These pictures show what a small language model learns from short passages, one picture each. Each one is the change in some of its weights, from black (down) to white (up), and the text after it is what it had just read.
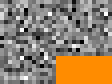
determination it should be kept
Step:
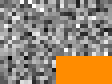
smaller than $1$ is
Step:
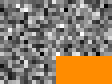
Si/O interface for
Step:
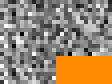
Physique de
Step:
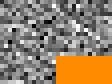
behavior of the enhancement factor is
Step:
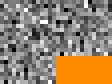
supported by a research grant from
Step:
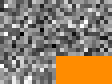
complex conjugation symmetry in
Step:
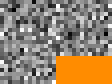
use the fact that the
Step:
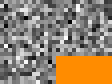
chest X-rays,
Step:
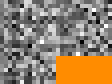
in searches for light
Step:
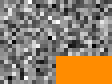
setup. Previous measurement scheme
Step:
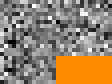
can be treated as a formal
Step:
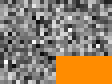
the applied field. Notable
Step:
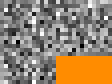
are very large, generally larger
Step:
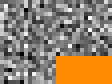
it cancelled in the final
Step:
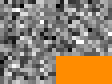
created more challenging issues to
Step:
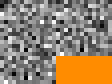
changes the phase of the
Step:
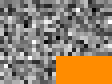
implementation. ## V.
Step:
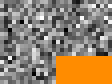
region illustrates the proportion of
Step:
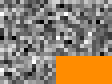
drift. As we are modeling
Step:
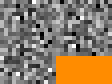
equations as follows \bea
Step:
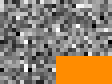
constraints do not allow deep neural
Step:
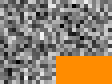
scheme, and expressed in terms
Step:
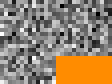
the simpler form,
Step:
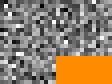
structural information contained in the
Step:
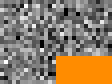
that the preferred orientation
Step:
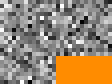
field. We provide some
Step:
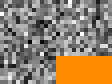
of a CFL condensate.
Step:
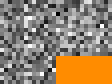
\Box \Lambda_\mu
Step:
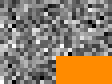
computes $H$ by
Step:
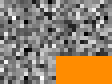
on vortices. Our speculation
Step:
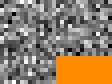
is rather gradual and no
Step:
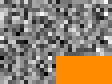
we focus on monopole
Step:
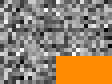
than the cessation threshold
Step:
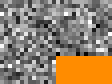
of approximately 1 m and 35
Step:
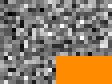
energy component violates the energy
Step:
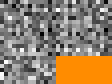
be aware of their location
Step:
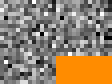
by uncovering an
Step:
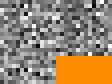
that one cannot assume such data
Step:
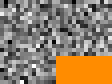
factors engineering (see also
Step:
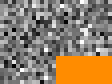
the proposed Machine Learning
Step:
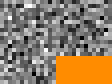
pattern exhibited by the
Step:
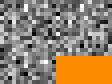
\caption{For the simulation
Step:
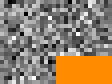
show a very distinct behavior in
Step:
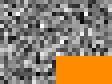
over the arrays.
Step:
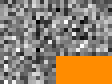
the Hubble parameter. However
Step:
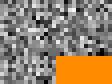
the standard deviation of the corresponding
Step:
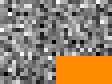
In {\em Between
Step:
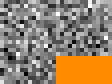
(for regression) are taken
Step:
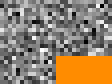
based on patches provided by
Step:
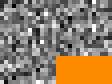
interesting observable for testing shapes
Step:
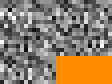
We also note that the age
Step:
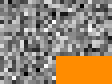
method, with the replacement
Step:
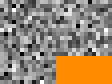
The resulting Hamiltonian then differs
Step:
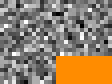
energy distribution (SED)
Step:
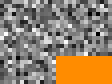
respect to star-forming
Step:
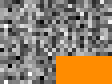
In the second method, data
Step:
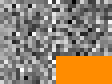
Needless to say,
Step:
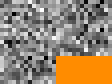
is not enough to know
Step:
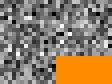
potentially dangerous,
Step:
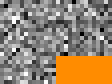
For each analog, we calculate
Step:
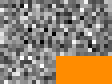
that the residual interaction is not
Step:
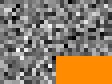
Maven Central
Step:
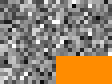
stream $s$ and the
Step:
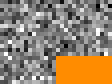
NT is taken as a
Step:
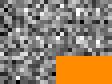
at hand was to try
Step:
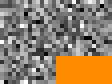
for explicit solutions of the corresponding
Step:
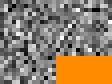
full metal/water interface
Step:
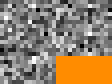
example, they are usually
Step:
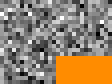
increases as $M_*$
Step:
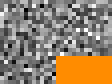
fig. 2 it is seen
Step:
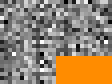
These proposed priors connect the
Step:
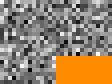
and speed. The denser
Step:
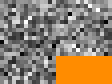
is a state function we obtain
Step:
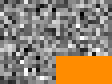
accurate. Some challenges remain for
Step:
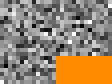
The X-ray flare light
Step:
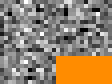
Alfa Tauri &
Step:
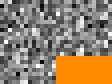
target at the beam energy of
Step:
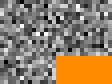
inequalities bounding
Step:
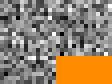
contribution from single scattering to the
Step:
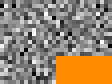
downward, and the
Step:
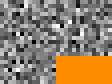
in real-time over
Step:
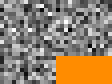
equal. Moreover, the
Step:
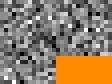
structure enables high-fidelity
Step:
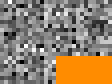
of workload tasks to
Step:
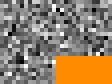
meromorphic function $\lambda$.
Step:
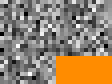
from now on one uses only
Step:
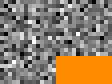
\& System Safety,
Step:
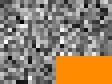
at the HFB
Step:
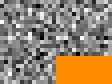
50'000 trajectories were
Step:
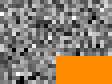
of the projection theorem, and
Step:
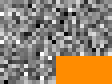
of the exterior derivative
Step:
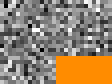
forces, is given by the
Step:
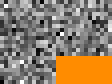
the UCI Physical Sciences Department
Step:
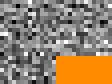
interpretation of this formula is
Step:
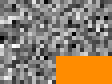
expressing opinions on
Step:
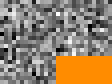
The computational resources of the
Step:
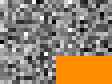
, \\ &s \rightarrow
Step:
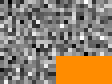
result, the loss function is
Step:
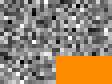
different fluctuation effect has been discussed
